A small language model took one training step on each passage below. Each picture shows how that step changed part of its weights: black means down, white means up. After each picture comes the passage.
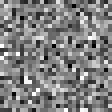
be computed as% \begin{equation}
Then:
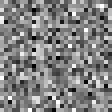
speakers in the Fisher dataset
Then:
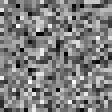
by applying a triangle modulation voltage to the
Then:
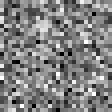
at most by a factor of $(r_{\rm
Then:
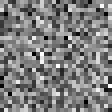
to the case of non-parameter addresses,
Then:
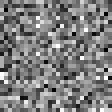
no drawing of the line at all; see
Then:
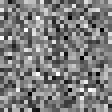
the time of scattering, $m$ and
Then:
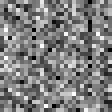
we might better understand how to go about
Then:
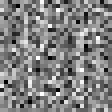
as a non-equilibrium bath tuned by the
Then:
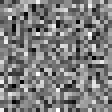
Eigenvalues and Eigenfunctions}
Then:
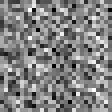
(\bibinfo {year} {2022})\BibitemShut
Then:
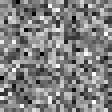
from the Drift Chamber
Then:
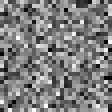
to compensate for it, which should have
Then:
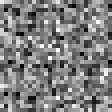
in Fig. [\ref{Fig5}
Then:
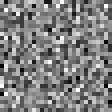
beamforming is different for each subcarrier and
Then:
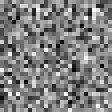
sources of charge confusion are found to be well
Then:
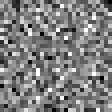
momentum-dependent frequencies $\omega_k$ are
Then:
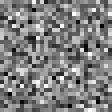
perfect), we were able to complete the rest of
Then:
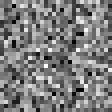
row of $B$ is orthogonal to other
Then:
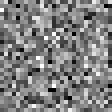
the interface. For chaotropic ions absence of
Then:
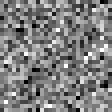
leading-order drift velocity $\bm{u}$
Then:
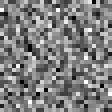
to the source and destination grid memory,
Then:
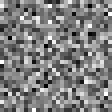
grows over time, reflecting the long timescale of
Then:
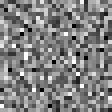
we show $\Sigma^2(l)$
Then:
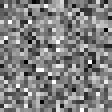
be limited to a few parsecs within the
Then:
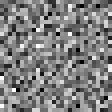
microlensing differently magnifies the various
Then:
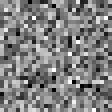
poles \cite{Kundert1995}.
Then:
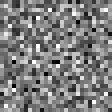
variable distribution computed in the rest frame of the system
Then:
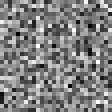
parsers and match-action tables in
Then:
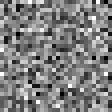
simulation box moves forward at the speed of light in
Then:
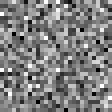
any realization of $\mf{H}$,
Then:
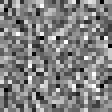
the (N)UNCD covered area
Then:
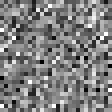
quasar candidates selected from the Panoramic
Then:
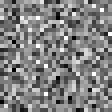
total number of output links from the PXD
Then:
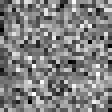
37\textdegree C. Shaded region denotes
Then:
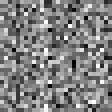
transfer more power into the high-frequency modes via
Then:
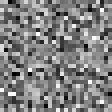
the magnetic fields. An absorption in the ESR
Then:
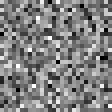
for the specific final state configuration in which one
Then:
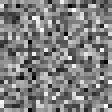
is somewhat similar to that detected in the
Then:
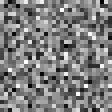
two diverse models of embedding class one.
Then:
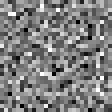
general quantum-mechanical systems. Under quite
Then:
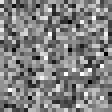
of datasets in this example. Overall,
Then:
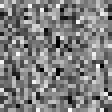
Very high energy (VHE, $>
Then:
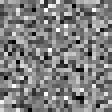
two vectors. This is widely used in text retrieval
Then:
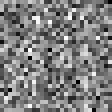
is obtained from $AA$ stacking by
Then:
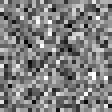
was made of all the possible dangerous
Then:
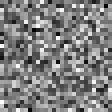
are the positions of the wires in the
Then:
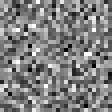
algorithm has better accuracy than RandomTree and
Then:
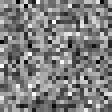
a given band is \begin{eqnarray*}
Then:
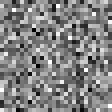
Parameter | Specification | Value
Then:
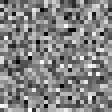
} \label{fig:smoothed
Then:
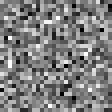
map ${\mathcal L}$ guarantees the positive
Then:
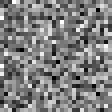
\emph{Dawn of the
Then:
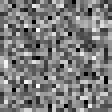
assumed to be small but not negligible,
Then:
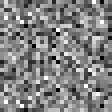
1$. Thus, here the diagonal terms are
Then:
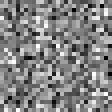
estimated the cross section for orbital order scattering in this
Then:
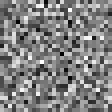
Chem. Soc. Dalton*
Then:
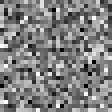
S matrix can often be identified with a representation of
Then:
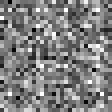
a^{\dagger}\sigma^+ $ can not be
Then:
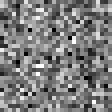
redshift ranges, as given in the Figure
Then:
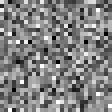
the regions excluded by the different constraints used in the
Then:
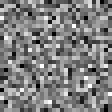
us now apply our supercomplexification method to the
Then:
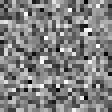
SUs operating on one primary channel. The
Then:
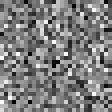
polarization, one can expand the free energy in
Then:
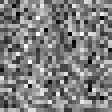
process of galaxy formation. Multi-frequency
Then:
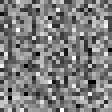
to encounter and engage with the
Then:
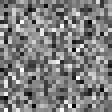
Monday, 30 Nov. to
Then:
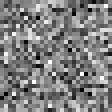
{Keesling}}, \bibinfo
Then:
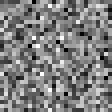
Parallel wavegan: A fast waveform
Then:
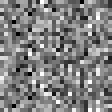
on the bulk brane sees a contracting universe
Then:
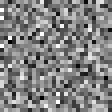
the repulsion on such an atom moving on
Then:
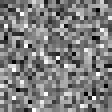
hinge, $V_h$ its
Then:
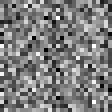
set of the Feynman graphs shown in
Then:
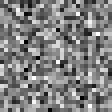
Normal University, Jinhua
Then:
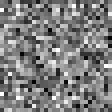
self-reinforcing. We analyse
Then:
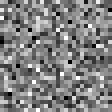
the latter on $\delta_{23}$. The dependence
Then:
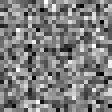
are common to butterfly and
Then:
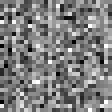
Guzman and Martin 2009;
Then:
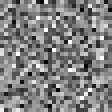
introduced the partonic hard scattering parts (before
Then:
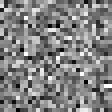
{\textbf{Setting}} \\ \hline
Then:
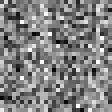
V}$ might veil a bright O star.
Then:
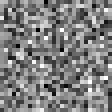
1. An alternate method to determining the central
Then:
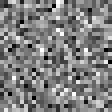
accompanying hadrons, which provides
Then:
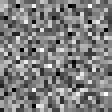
bars with the rest of the data, as seen
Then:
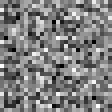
of a flow are properties of a single edge).
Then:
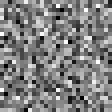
the ZEUS collaboration)}
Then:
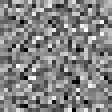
- \rho ^a \cos \theta
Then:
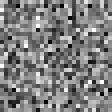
an intriguing refinement of string
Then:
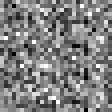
models of \acen{} A and B in
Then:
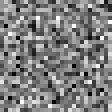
motion in terms of scattering matrices. In
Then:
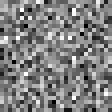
reliable asset for investment and
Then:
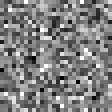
\right\} $ on the Bloch sphere
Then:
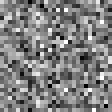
$d \approx 1$ for both methods
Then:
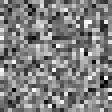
off, resulting in a total startup time of
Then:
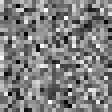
data. Given the increasing availability of
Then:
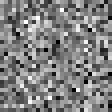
were recorded by Mobile Eye sensor for
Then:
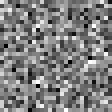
that all couplings of the model remain in the perturbative
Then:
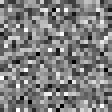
$U$ and $J$ only within
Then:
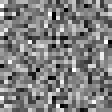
2006 physics run, during which we expect to record
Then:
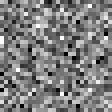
their energy contributing to the fast athermal
